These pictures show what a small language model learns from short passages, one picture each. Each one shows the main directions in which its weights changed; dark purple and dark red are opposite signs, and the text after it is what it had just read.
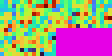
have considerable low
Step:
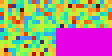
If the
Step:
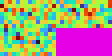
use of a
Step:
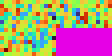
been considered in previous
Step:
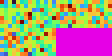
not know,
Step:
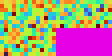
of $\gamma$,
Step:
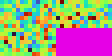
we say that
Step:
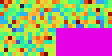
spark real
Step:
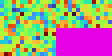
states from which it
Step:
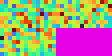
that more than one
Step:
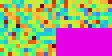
SNe are
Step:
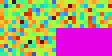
not strong enough
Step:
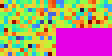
The quantum action
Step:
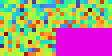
the stellar population
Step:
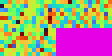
For example,
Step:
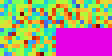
material from
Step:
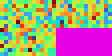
We include the
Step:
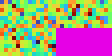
sections found here
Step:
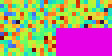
Working out
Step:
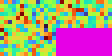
given that they are
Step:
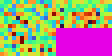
density in each of
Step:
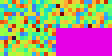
consisting of
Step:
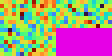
a large number of
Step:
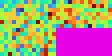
the diurnal
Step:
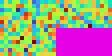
we have only
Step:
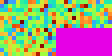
availability of
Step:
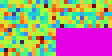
ratio of the
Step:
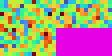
x \Delta p
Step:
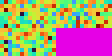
any real number of
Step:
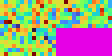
et al.,
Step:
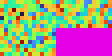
describes the
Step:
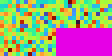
located at
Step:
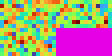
two nucleons
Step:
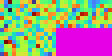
we showed that
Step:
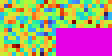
In the first
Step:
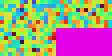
the corresponding scalar
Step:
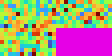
with $\mid
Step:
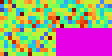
section measurement was
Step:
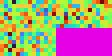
larger than those associated
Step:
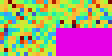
Bethe considered
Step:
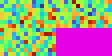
f$ with
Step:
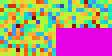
now, so
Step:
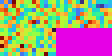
the final section
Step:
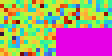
Further numerical
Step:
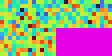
the cooling
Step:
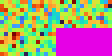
for this particular
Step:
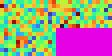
The related
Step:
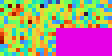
can no longer
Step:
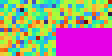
the localised
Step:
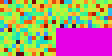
(in the
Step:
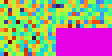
biased on
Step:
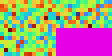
of the system can
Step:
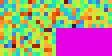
constructed show
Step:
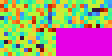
For instance the
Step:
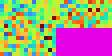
& {\small
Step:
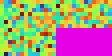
systematic radio
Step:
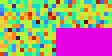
was generalized and
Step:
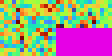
0$ and
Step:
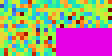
features of the
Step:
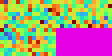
can compute the
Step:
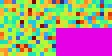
measured as a
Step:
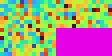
to interesting
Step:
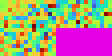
with ease and
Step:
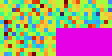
17 The Figure
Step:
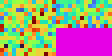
it verifies
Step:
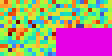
biases and
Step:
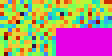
Thus from a
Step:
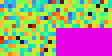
mixing matrix
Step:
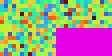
measurements, our
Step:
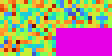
of observed states.
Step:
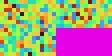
state by setting
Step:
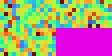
onset) &
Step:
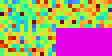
Ising spins
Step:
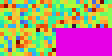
linear scale.
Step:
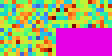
are interested in
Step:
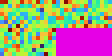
So, we
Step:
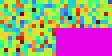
By the same
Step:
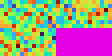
modulus and
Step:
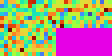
estimation of
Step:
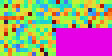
\& Rees
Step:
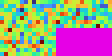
the initial values for
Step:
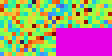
make the
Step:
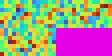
we show the
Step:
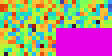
of server
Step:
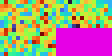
generated in a
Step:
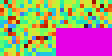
fact that the
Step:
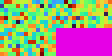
One may
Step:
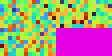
spectrum has a single
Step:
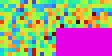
the optimal
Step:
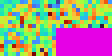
with a hard
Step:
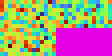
next state,
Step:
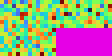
about $2
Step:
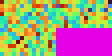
is unity but
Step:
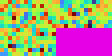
law is obtained
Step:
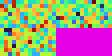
Figure 6: The
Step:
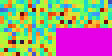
whenever the
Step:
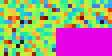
induced density is
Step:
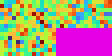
by a preset
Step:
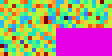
in both models:
